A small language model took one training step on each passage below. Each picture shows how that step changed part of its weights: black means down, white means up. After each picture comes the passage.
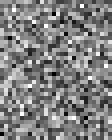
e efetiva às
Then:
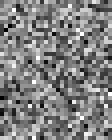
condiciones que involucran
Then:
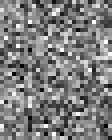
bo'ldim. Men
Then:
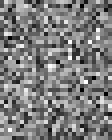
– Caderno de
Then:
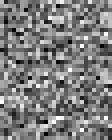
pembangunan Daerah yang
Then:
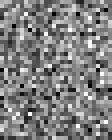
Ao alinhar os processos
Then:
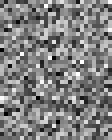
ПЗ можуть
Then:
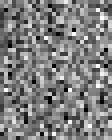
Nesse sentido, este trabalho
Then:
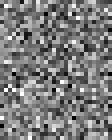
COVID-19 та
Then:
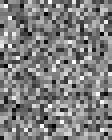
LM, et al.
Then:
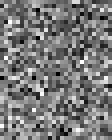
крае. На первом
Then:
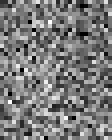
o'z zamonasi
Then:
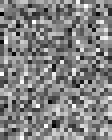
de saúde relacionados com a
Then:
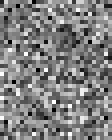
au cours des
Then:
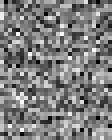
baik dan tidak untuk
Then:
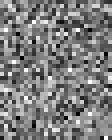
o potencial do cliente.
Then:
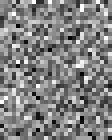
shakl hamda tinish
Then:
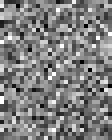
termodifikasi dan
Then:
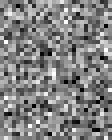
pregnancy //Journal
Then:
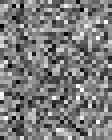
– Тошкент,
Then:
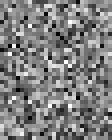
Institut und leitet
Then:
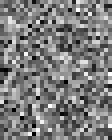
et c'est le but
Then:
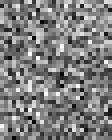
Центри надання
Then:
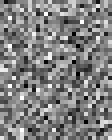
галузі (48
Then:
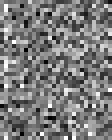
Brasília, v. 39,
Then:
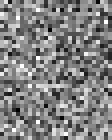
ta'minlash; -
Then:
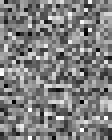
pembangunan masyarakat.
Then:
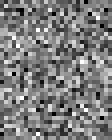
joriy qilinadi. Bu
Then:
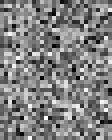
la dinámica de la
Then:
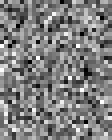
1. Кабулова
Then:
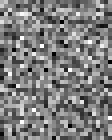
ile bir araya gelen
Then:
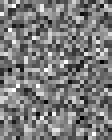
повышения качества
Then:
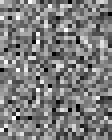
prestígio da
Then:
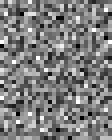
дисциплина и
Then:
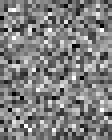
faktlarni tahlil qilmay
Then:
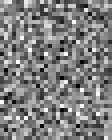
hidroxil e
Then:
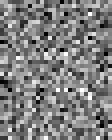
en múltiples
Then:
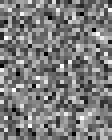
contratação com base na
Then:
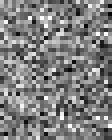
ada perbedaan antara
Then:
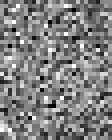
(her ikisi de
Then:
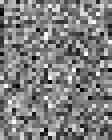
the nature and size
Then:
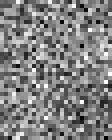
ochiq qon oqib
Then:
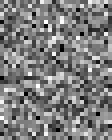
бир партия
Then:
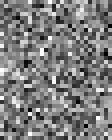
World: What
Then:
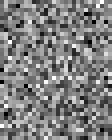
4 chanoqli,
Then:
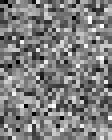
base di attività
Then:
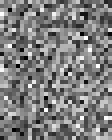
и К.А.
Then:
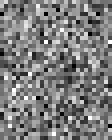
că „li s-au
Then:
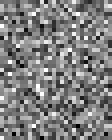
в самостоятельную
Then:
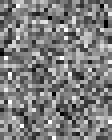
reportados en la literatura
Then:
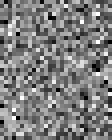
interpretan parcialmente los
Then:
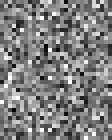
done with the study of
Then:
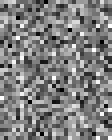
presente Nota Técnica
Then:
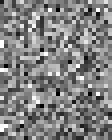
"Yuck." Ko
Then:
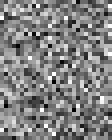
intersectorial de
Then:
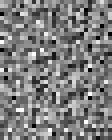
faqat bosh harflarda
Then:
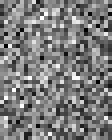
atuação teatral,
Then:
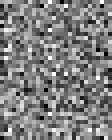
Indicatorul de
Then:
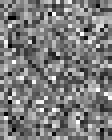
Como parte do estudo,
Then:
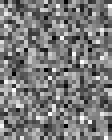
acción intercultural,
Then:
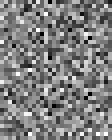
qizi O'zbekiston Respublikasida
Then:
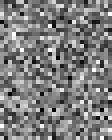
class yang ada dalam sistem yang
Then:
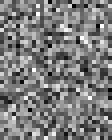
prévio dos autores sobre
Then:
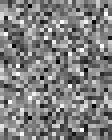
España) CJP,
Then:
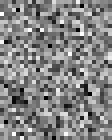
al eului personal, pentru
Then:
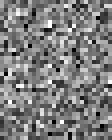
pacífica de
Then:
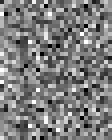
на начальном
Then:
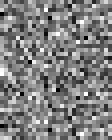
(NPV –
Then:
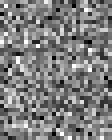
bu holatda uzoq
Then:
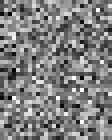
mais competitivo e a
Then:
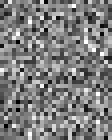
well as the order
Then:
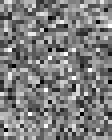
joint is one
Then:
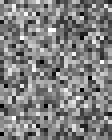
olib kelishi mumkin, bu
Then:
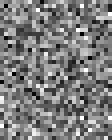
летальных случаев.
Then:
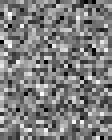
с англ. –
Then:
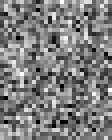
în procedurile din
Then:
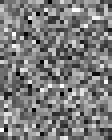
données de la première
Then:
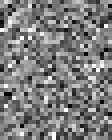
Come mi sentirei
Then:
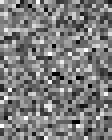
$RC \leq
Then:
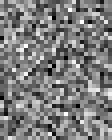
equidade no aprendizado,
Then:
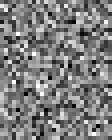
содир бўладиган
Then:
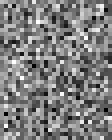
دخول رأس
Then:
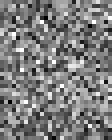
meio ambiente “para as
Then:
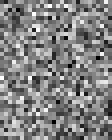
bombasına benzer
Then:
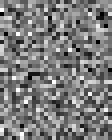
Gerencial – Emissão
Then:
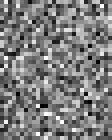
distinguiendo entre las
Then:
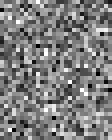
mavjud. Buning asosiy
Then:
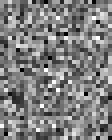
Bolisetty S,
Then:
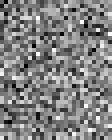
Data yang digunakan dalam
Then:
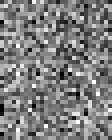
etadi. Shu sababli
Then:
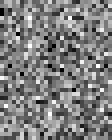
on a hardware
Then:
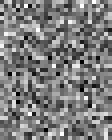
бош қисми билан
